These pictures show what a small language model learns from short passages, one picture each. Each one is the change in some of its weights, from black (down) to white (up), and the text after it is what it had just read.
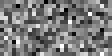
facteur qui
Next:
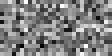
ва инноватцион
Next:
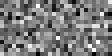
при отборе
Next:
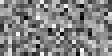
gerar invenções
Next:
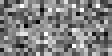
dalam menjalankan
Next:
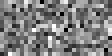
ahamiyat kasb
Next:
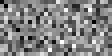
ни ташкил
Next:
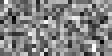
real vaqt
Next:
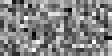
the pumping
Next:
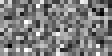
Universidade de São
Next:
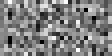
bo‘lgan shaxsiy
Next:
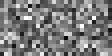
se comportent en
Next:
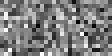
un caso de causación
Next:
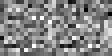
из двух
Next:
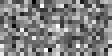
untuk membuat
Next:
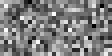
mau uso do
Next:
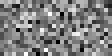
estrutura organizacional
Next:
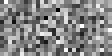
hamma vaqt
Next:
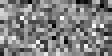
p. (In
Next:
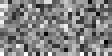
mundo de las sociedades
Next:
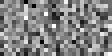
uzakta bir
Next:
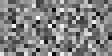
y el análisis de
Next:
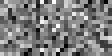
alte Bett
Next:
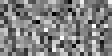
na tentativa de
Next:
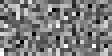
los contextos de
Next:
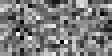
sempre afirma
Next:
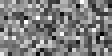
comunicação e do
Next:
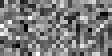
le sens du
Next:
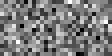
Secara Alami
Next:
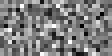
holatda aniqlanadi
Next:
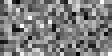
влияние государства
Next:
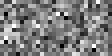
analisar a
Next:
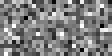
e transformar a forma
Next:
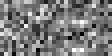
curiosidade pela
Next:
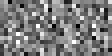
atau Sentra
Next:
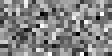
kerak; -
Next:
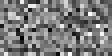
pasado como el
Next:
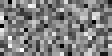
gerariam aumento
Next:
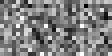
situation that during
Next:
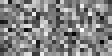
nazaridan mustaqil
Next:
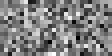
solo minano il
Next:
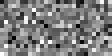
Sie erhob
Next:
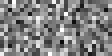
foco em um
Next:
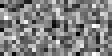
Furkat O.
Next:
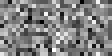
de granos
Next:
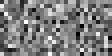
Parc Marin de
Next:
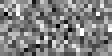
bilim darajasi,
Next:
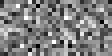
promuevan en
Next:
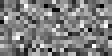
su roditelji
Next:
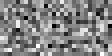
que mudanças
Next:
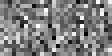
jeg, at
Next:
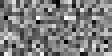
se enfrenta a
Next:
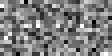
are expressed as
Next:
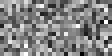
kasalxonasida bir
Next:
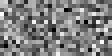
achten voor
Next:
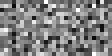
— xastalik
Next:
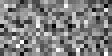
OF SOCIAL
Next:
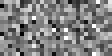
О. Д. ва
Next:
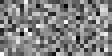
3) можна
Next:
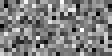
reducir de forma
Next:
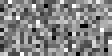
esa manfiy
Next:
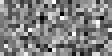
antik davrdagi
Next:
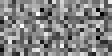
bir kishining
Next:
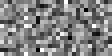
Для определения
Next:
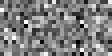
proporciona mais
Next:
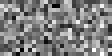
No se podrá
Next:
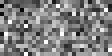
la reproducción
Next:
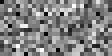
juda katta
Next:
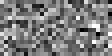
ter limites,
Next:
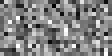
відомості про
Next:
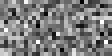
facilitação da
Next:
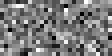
on Diabetes
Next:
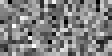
xil narsalar
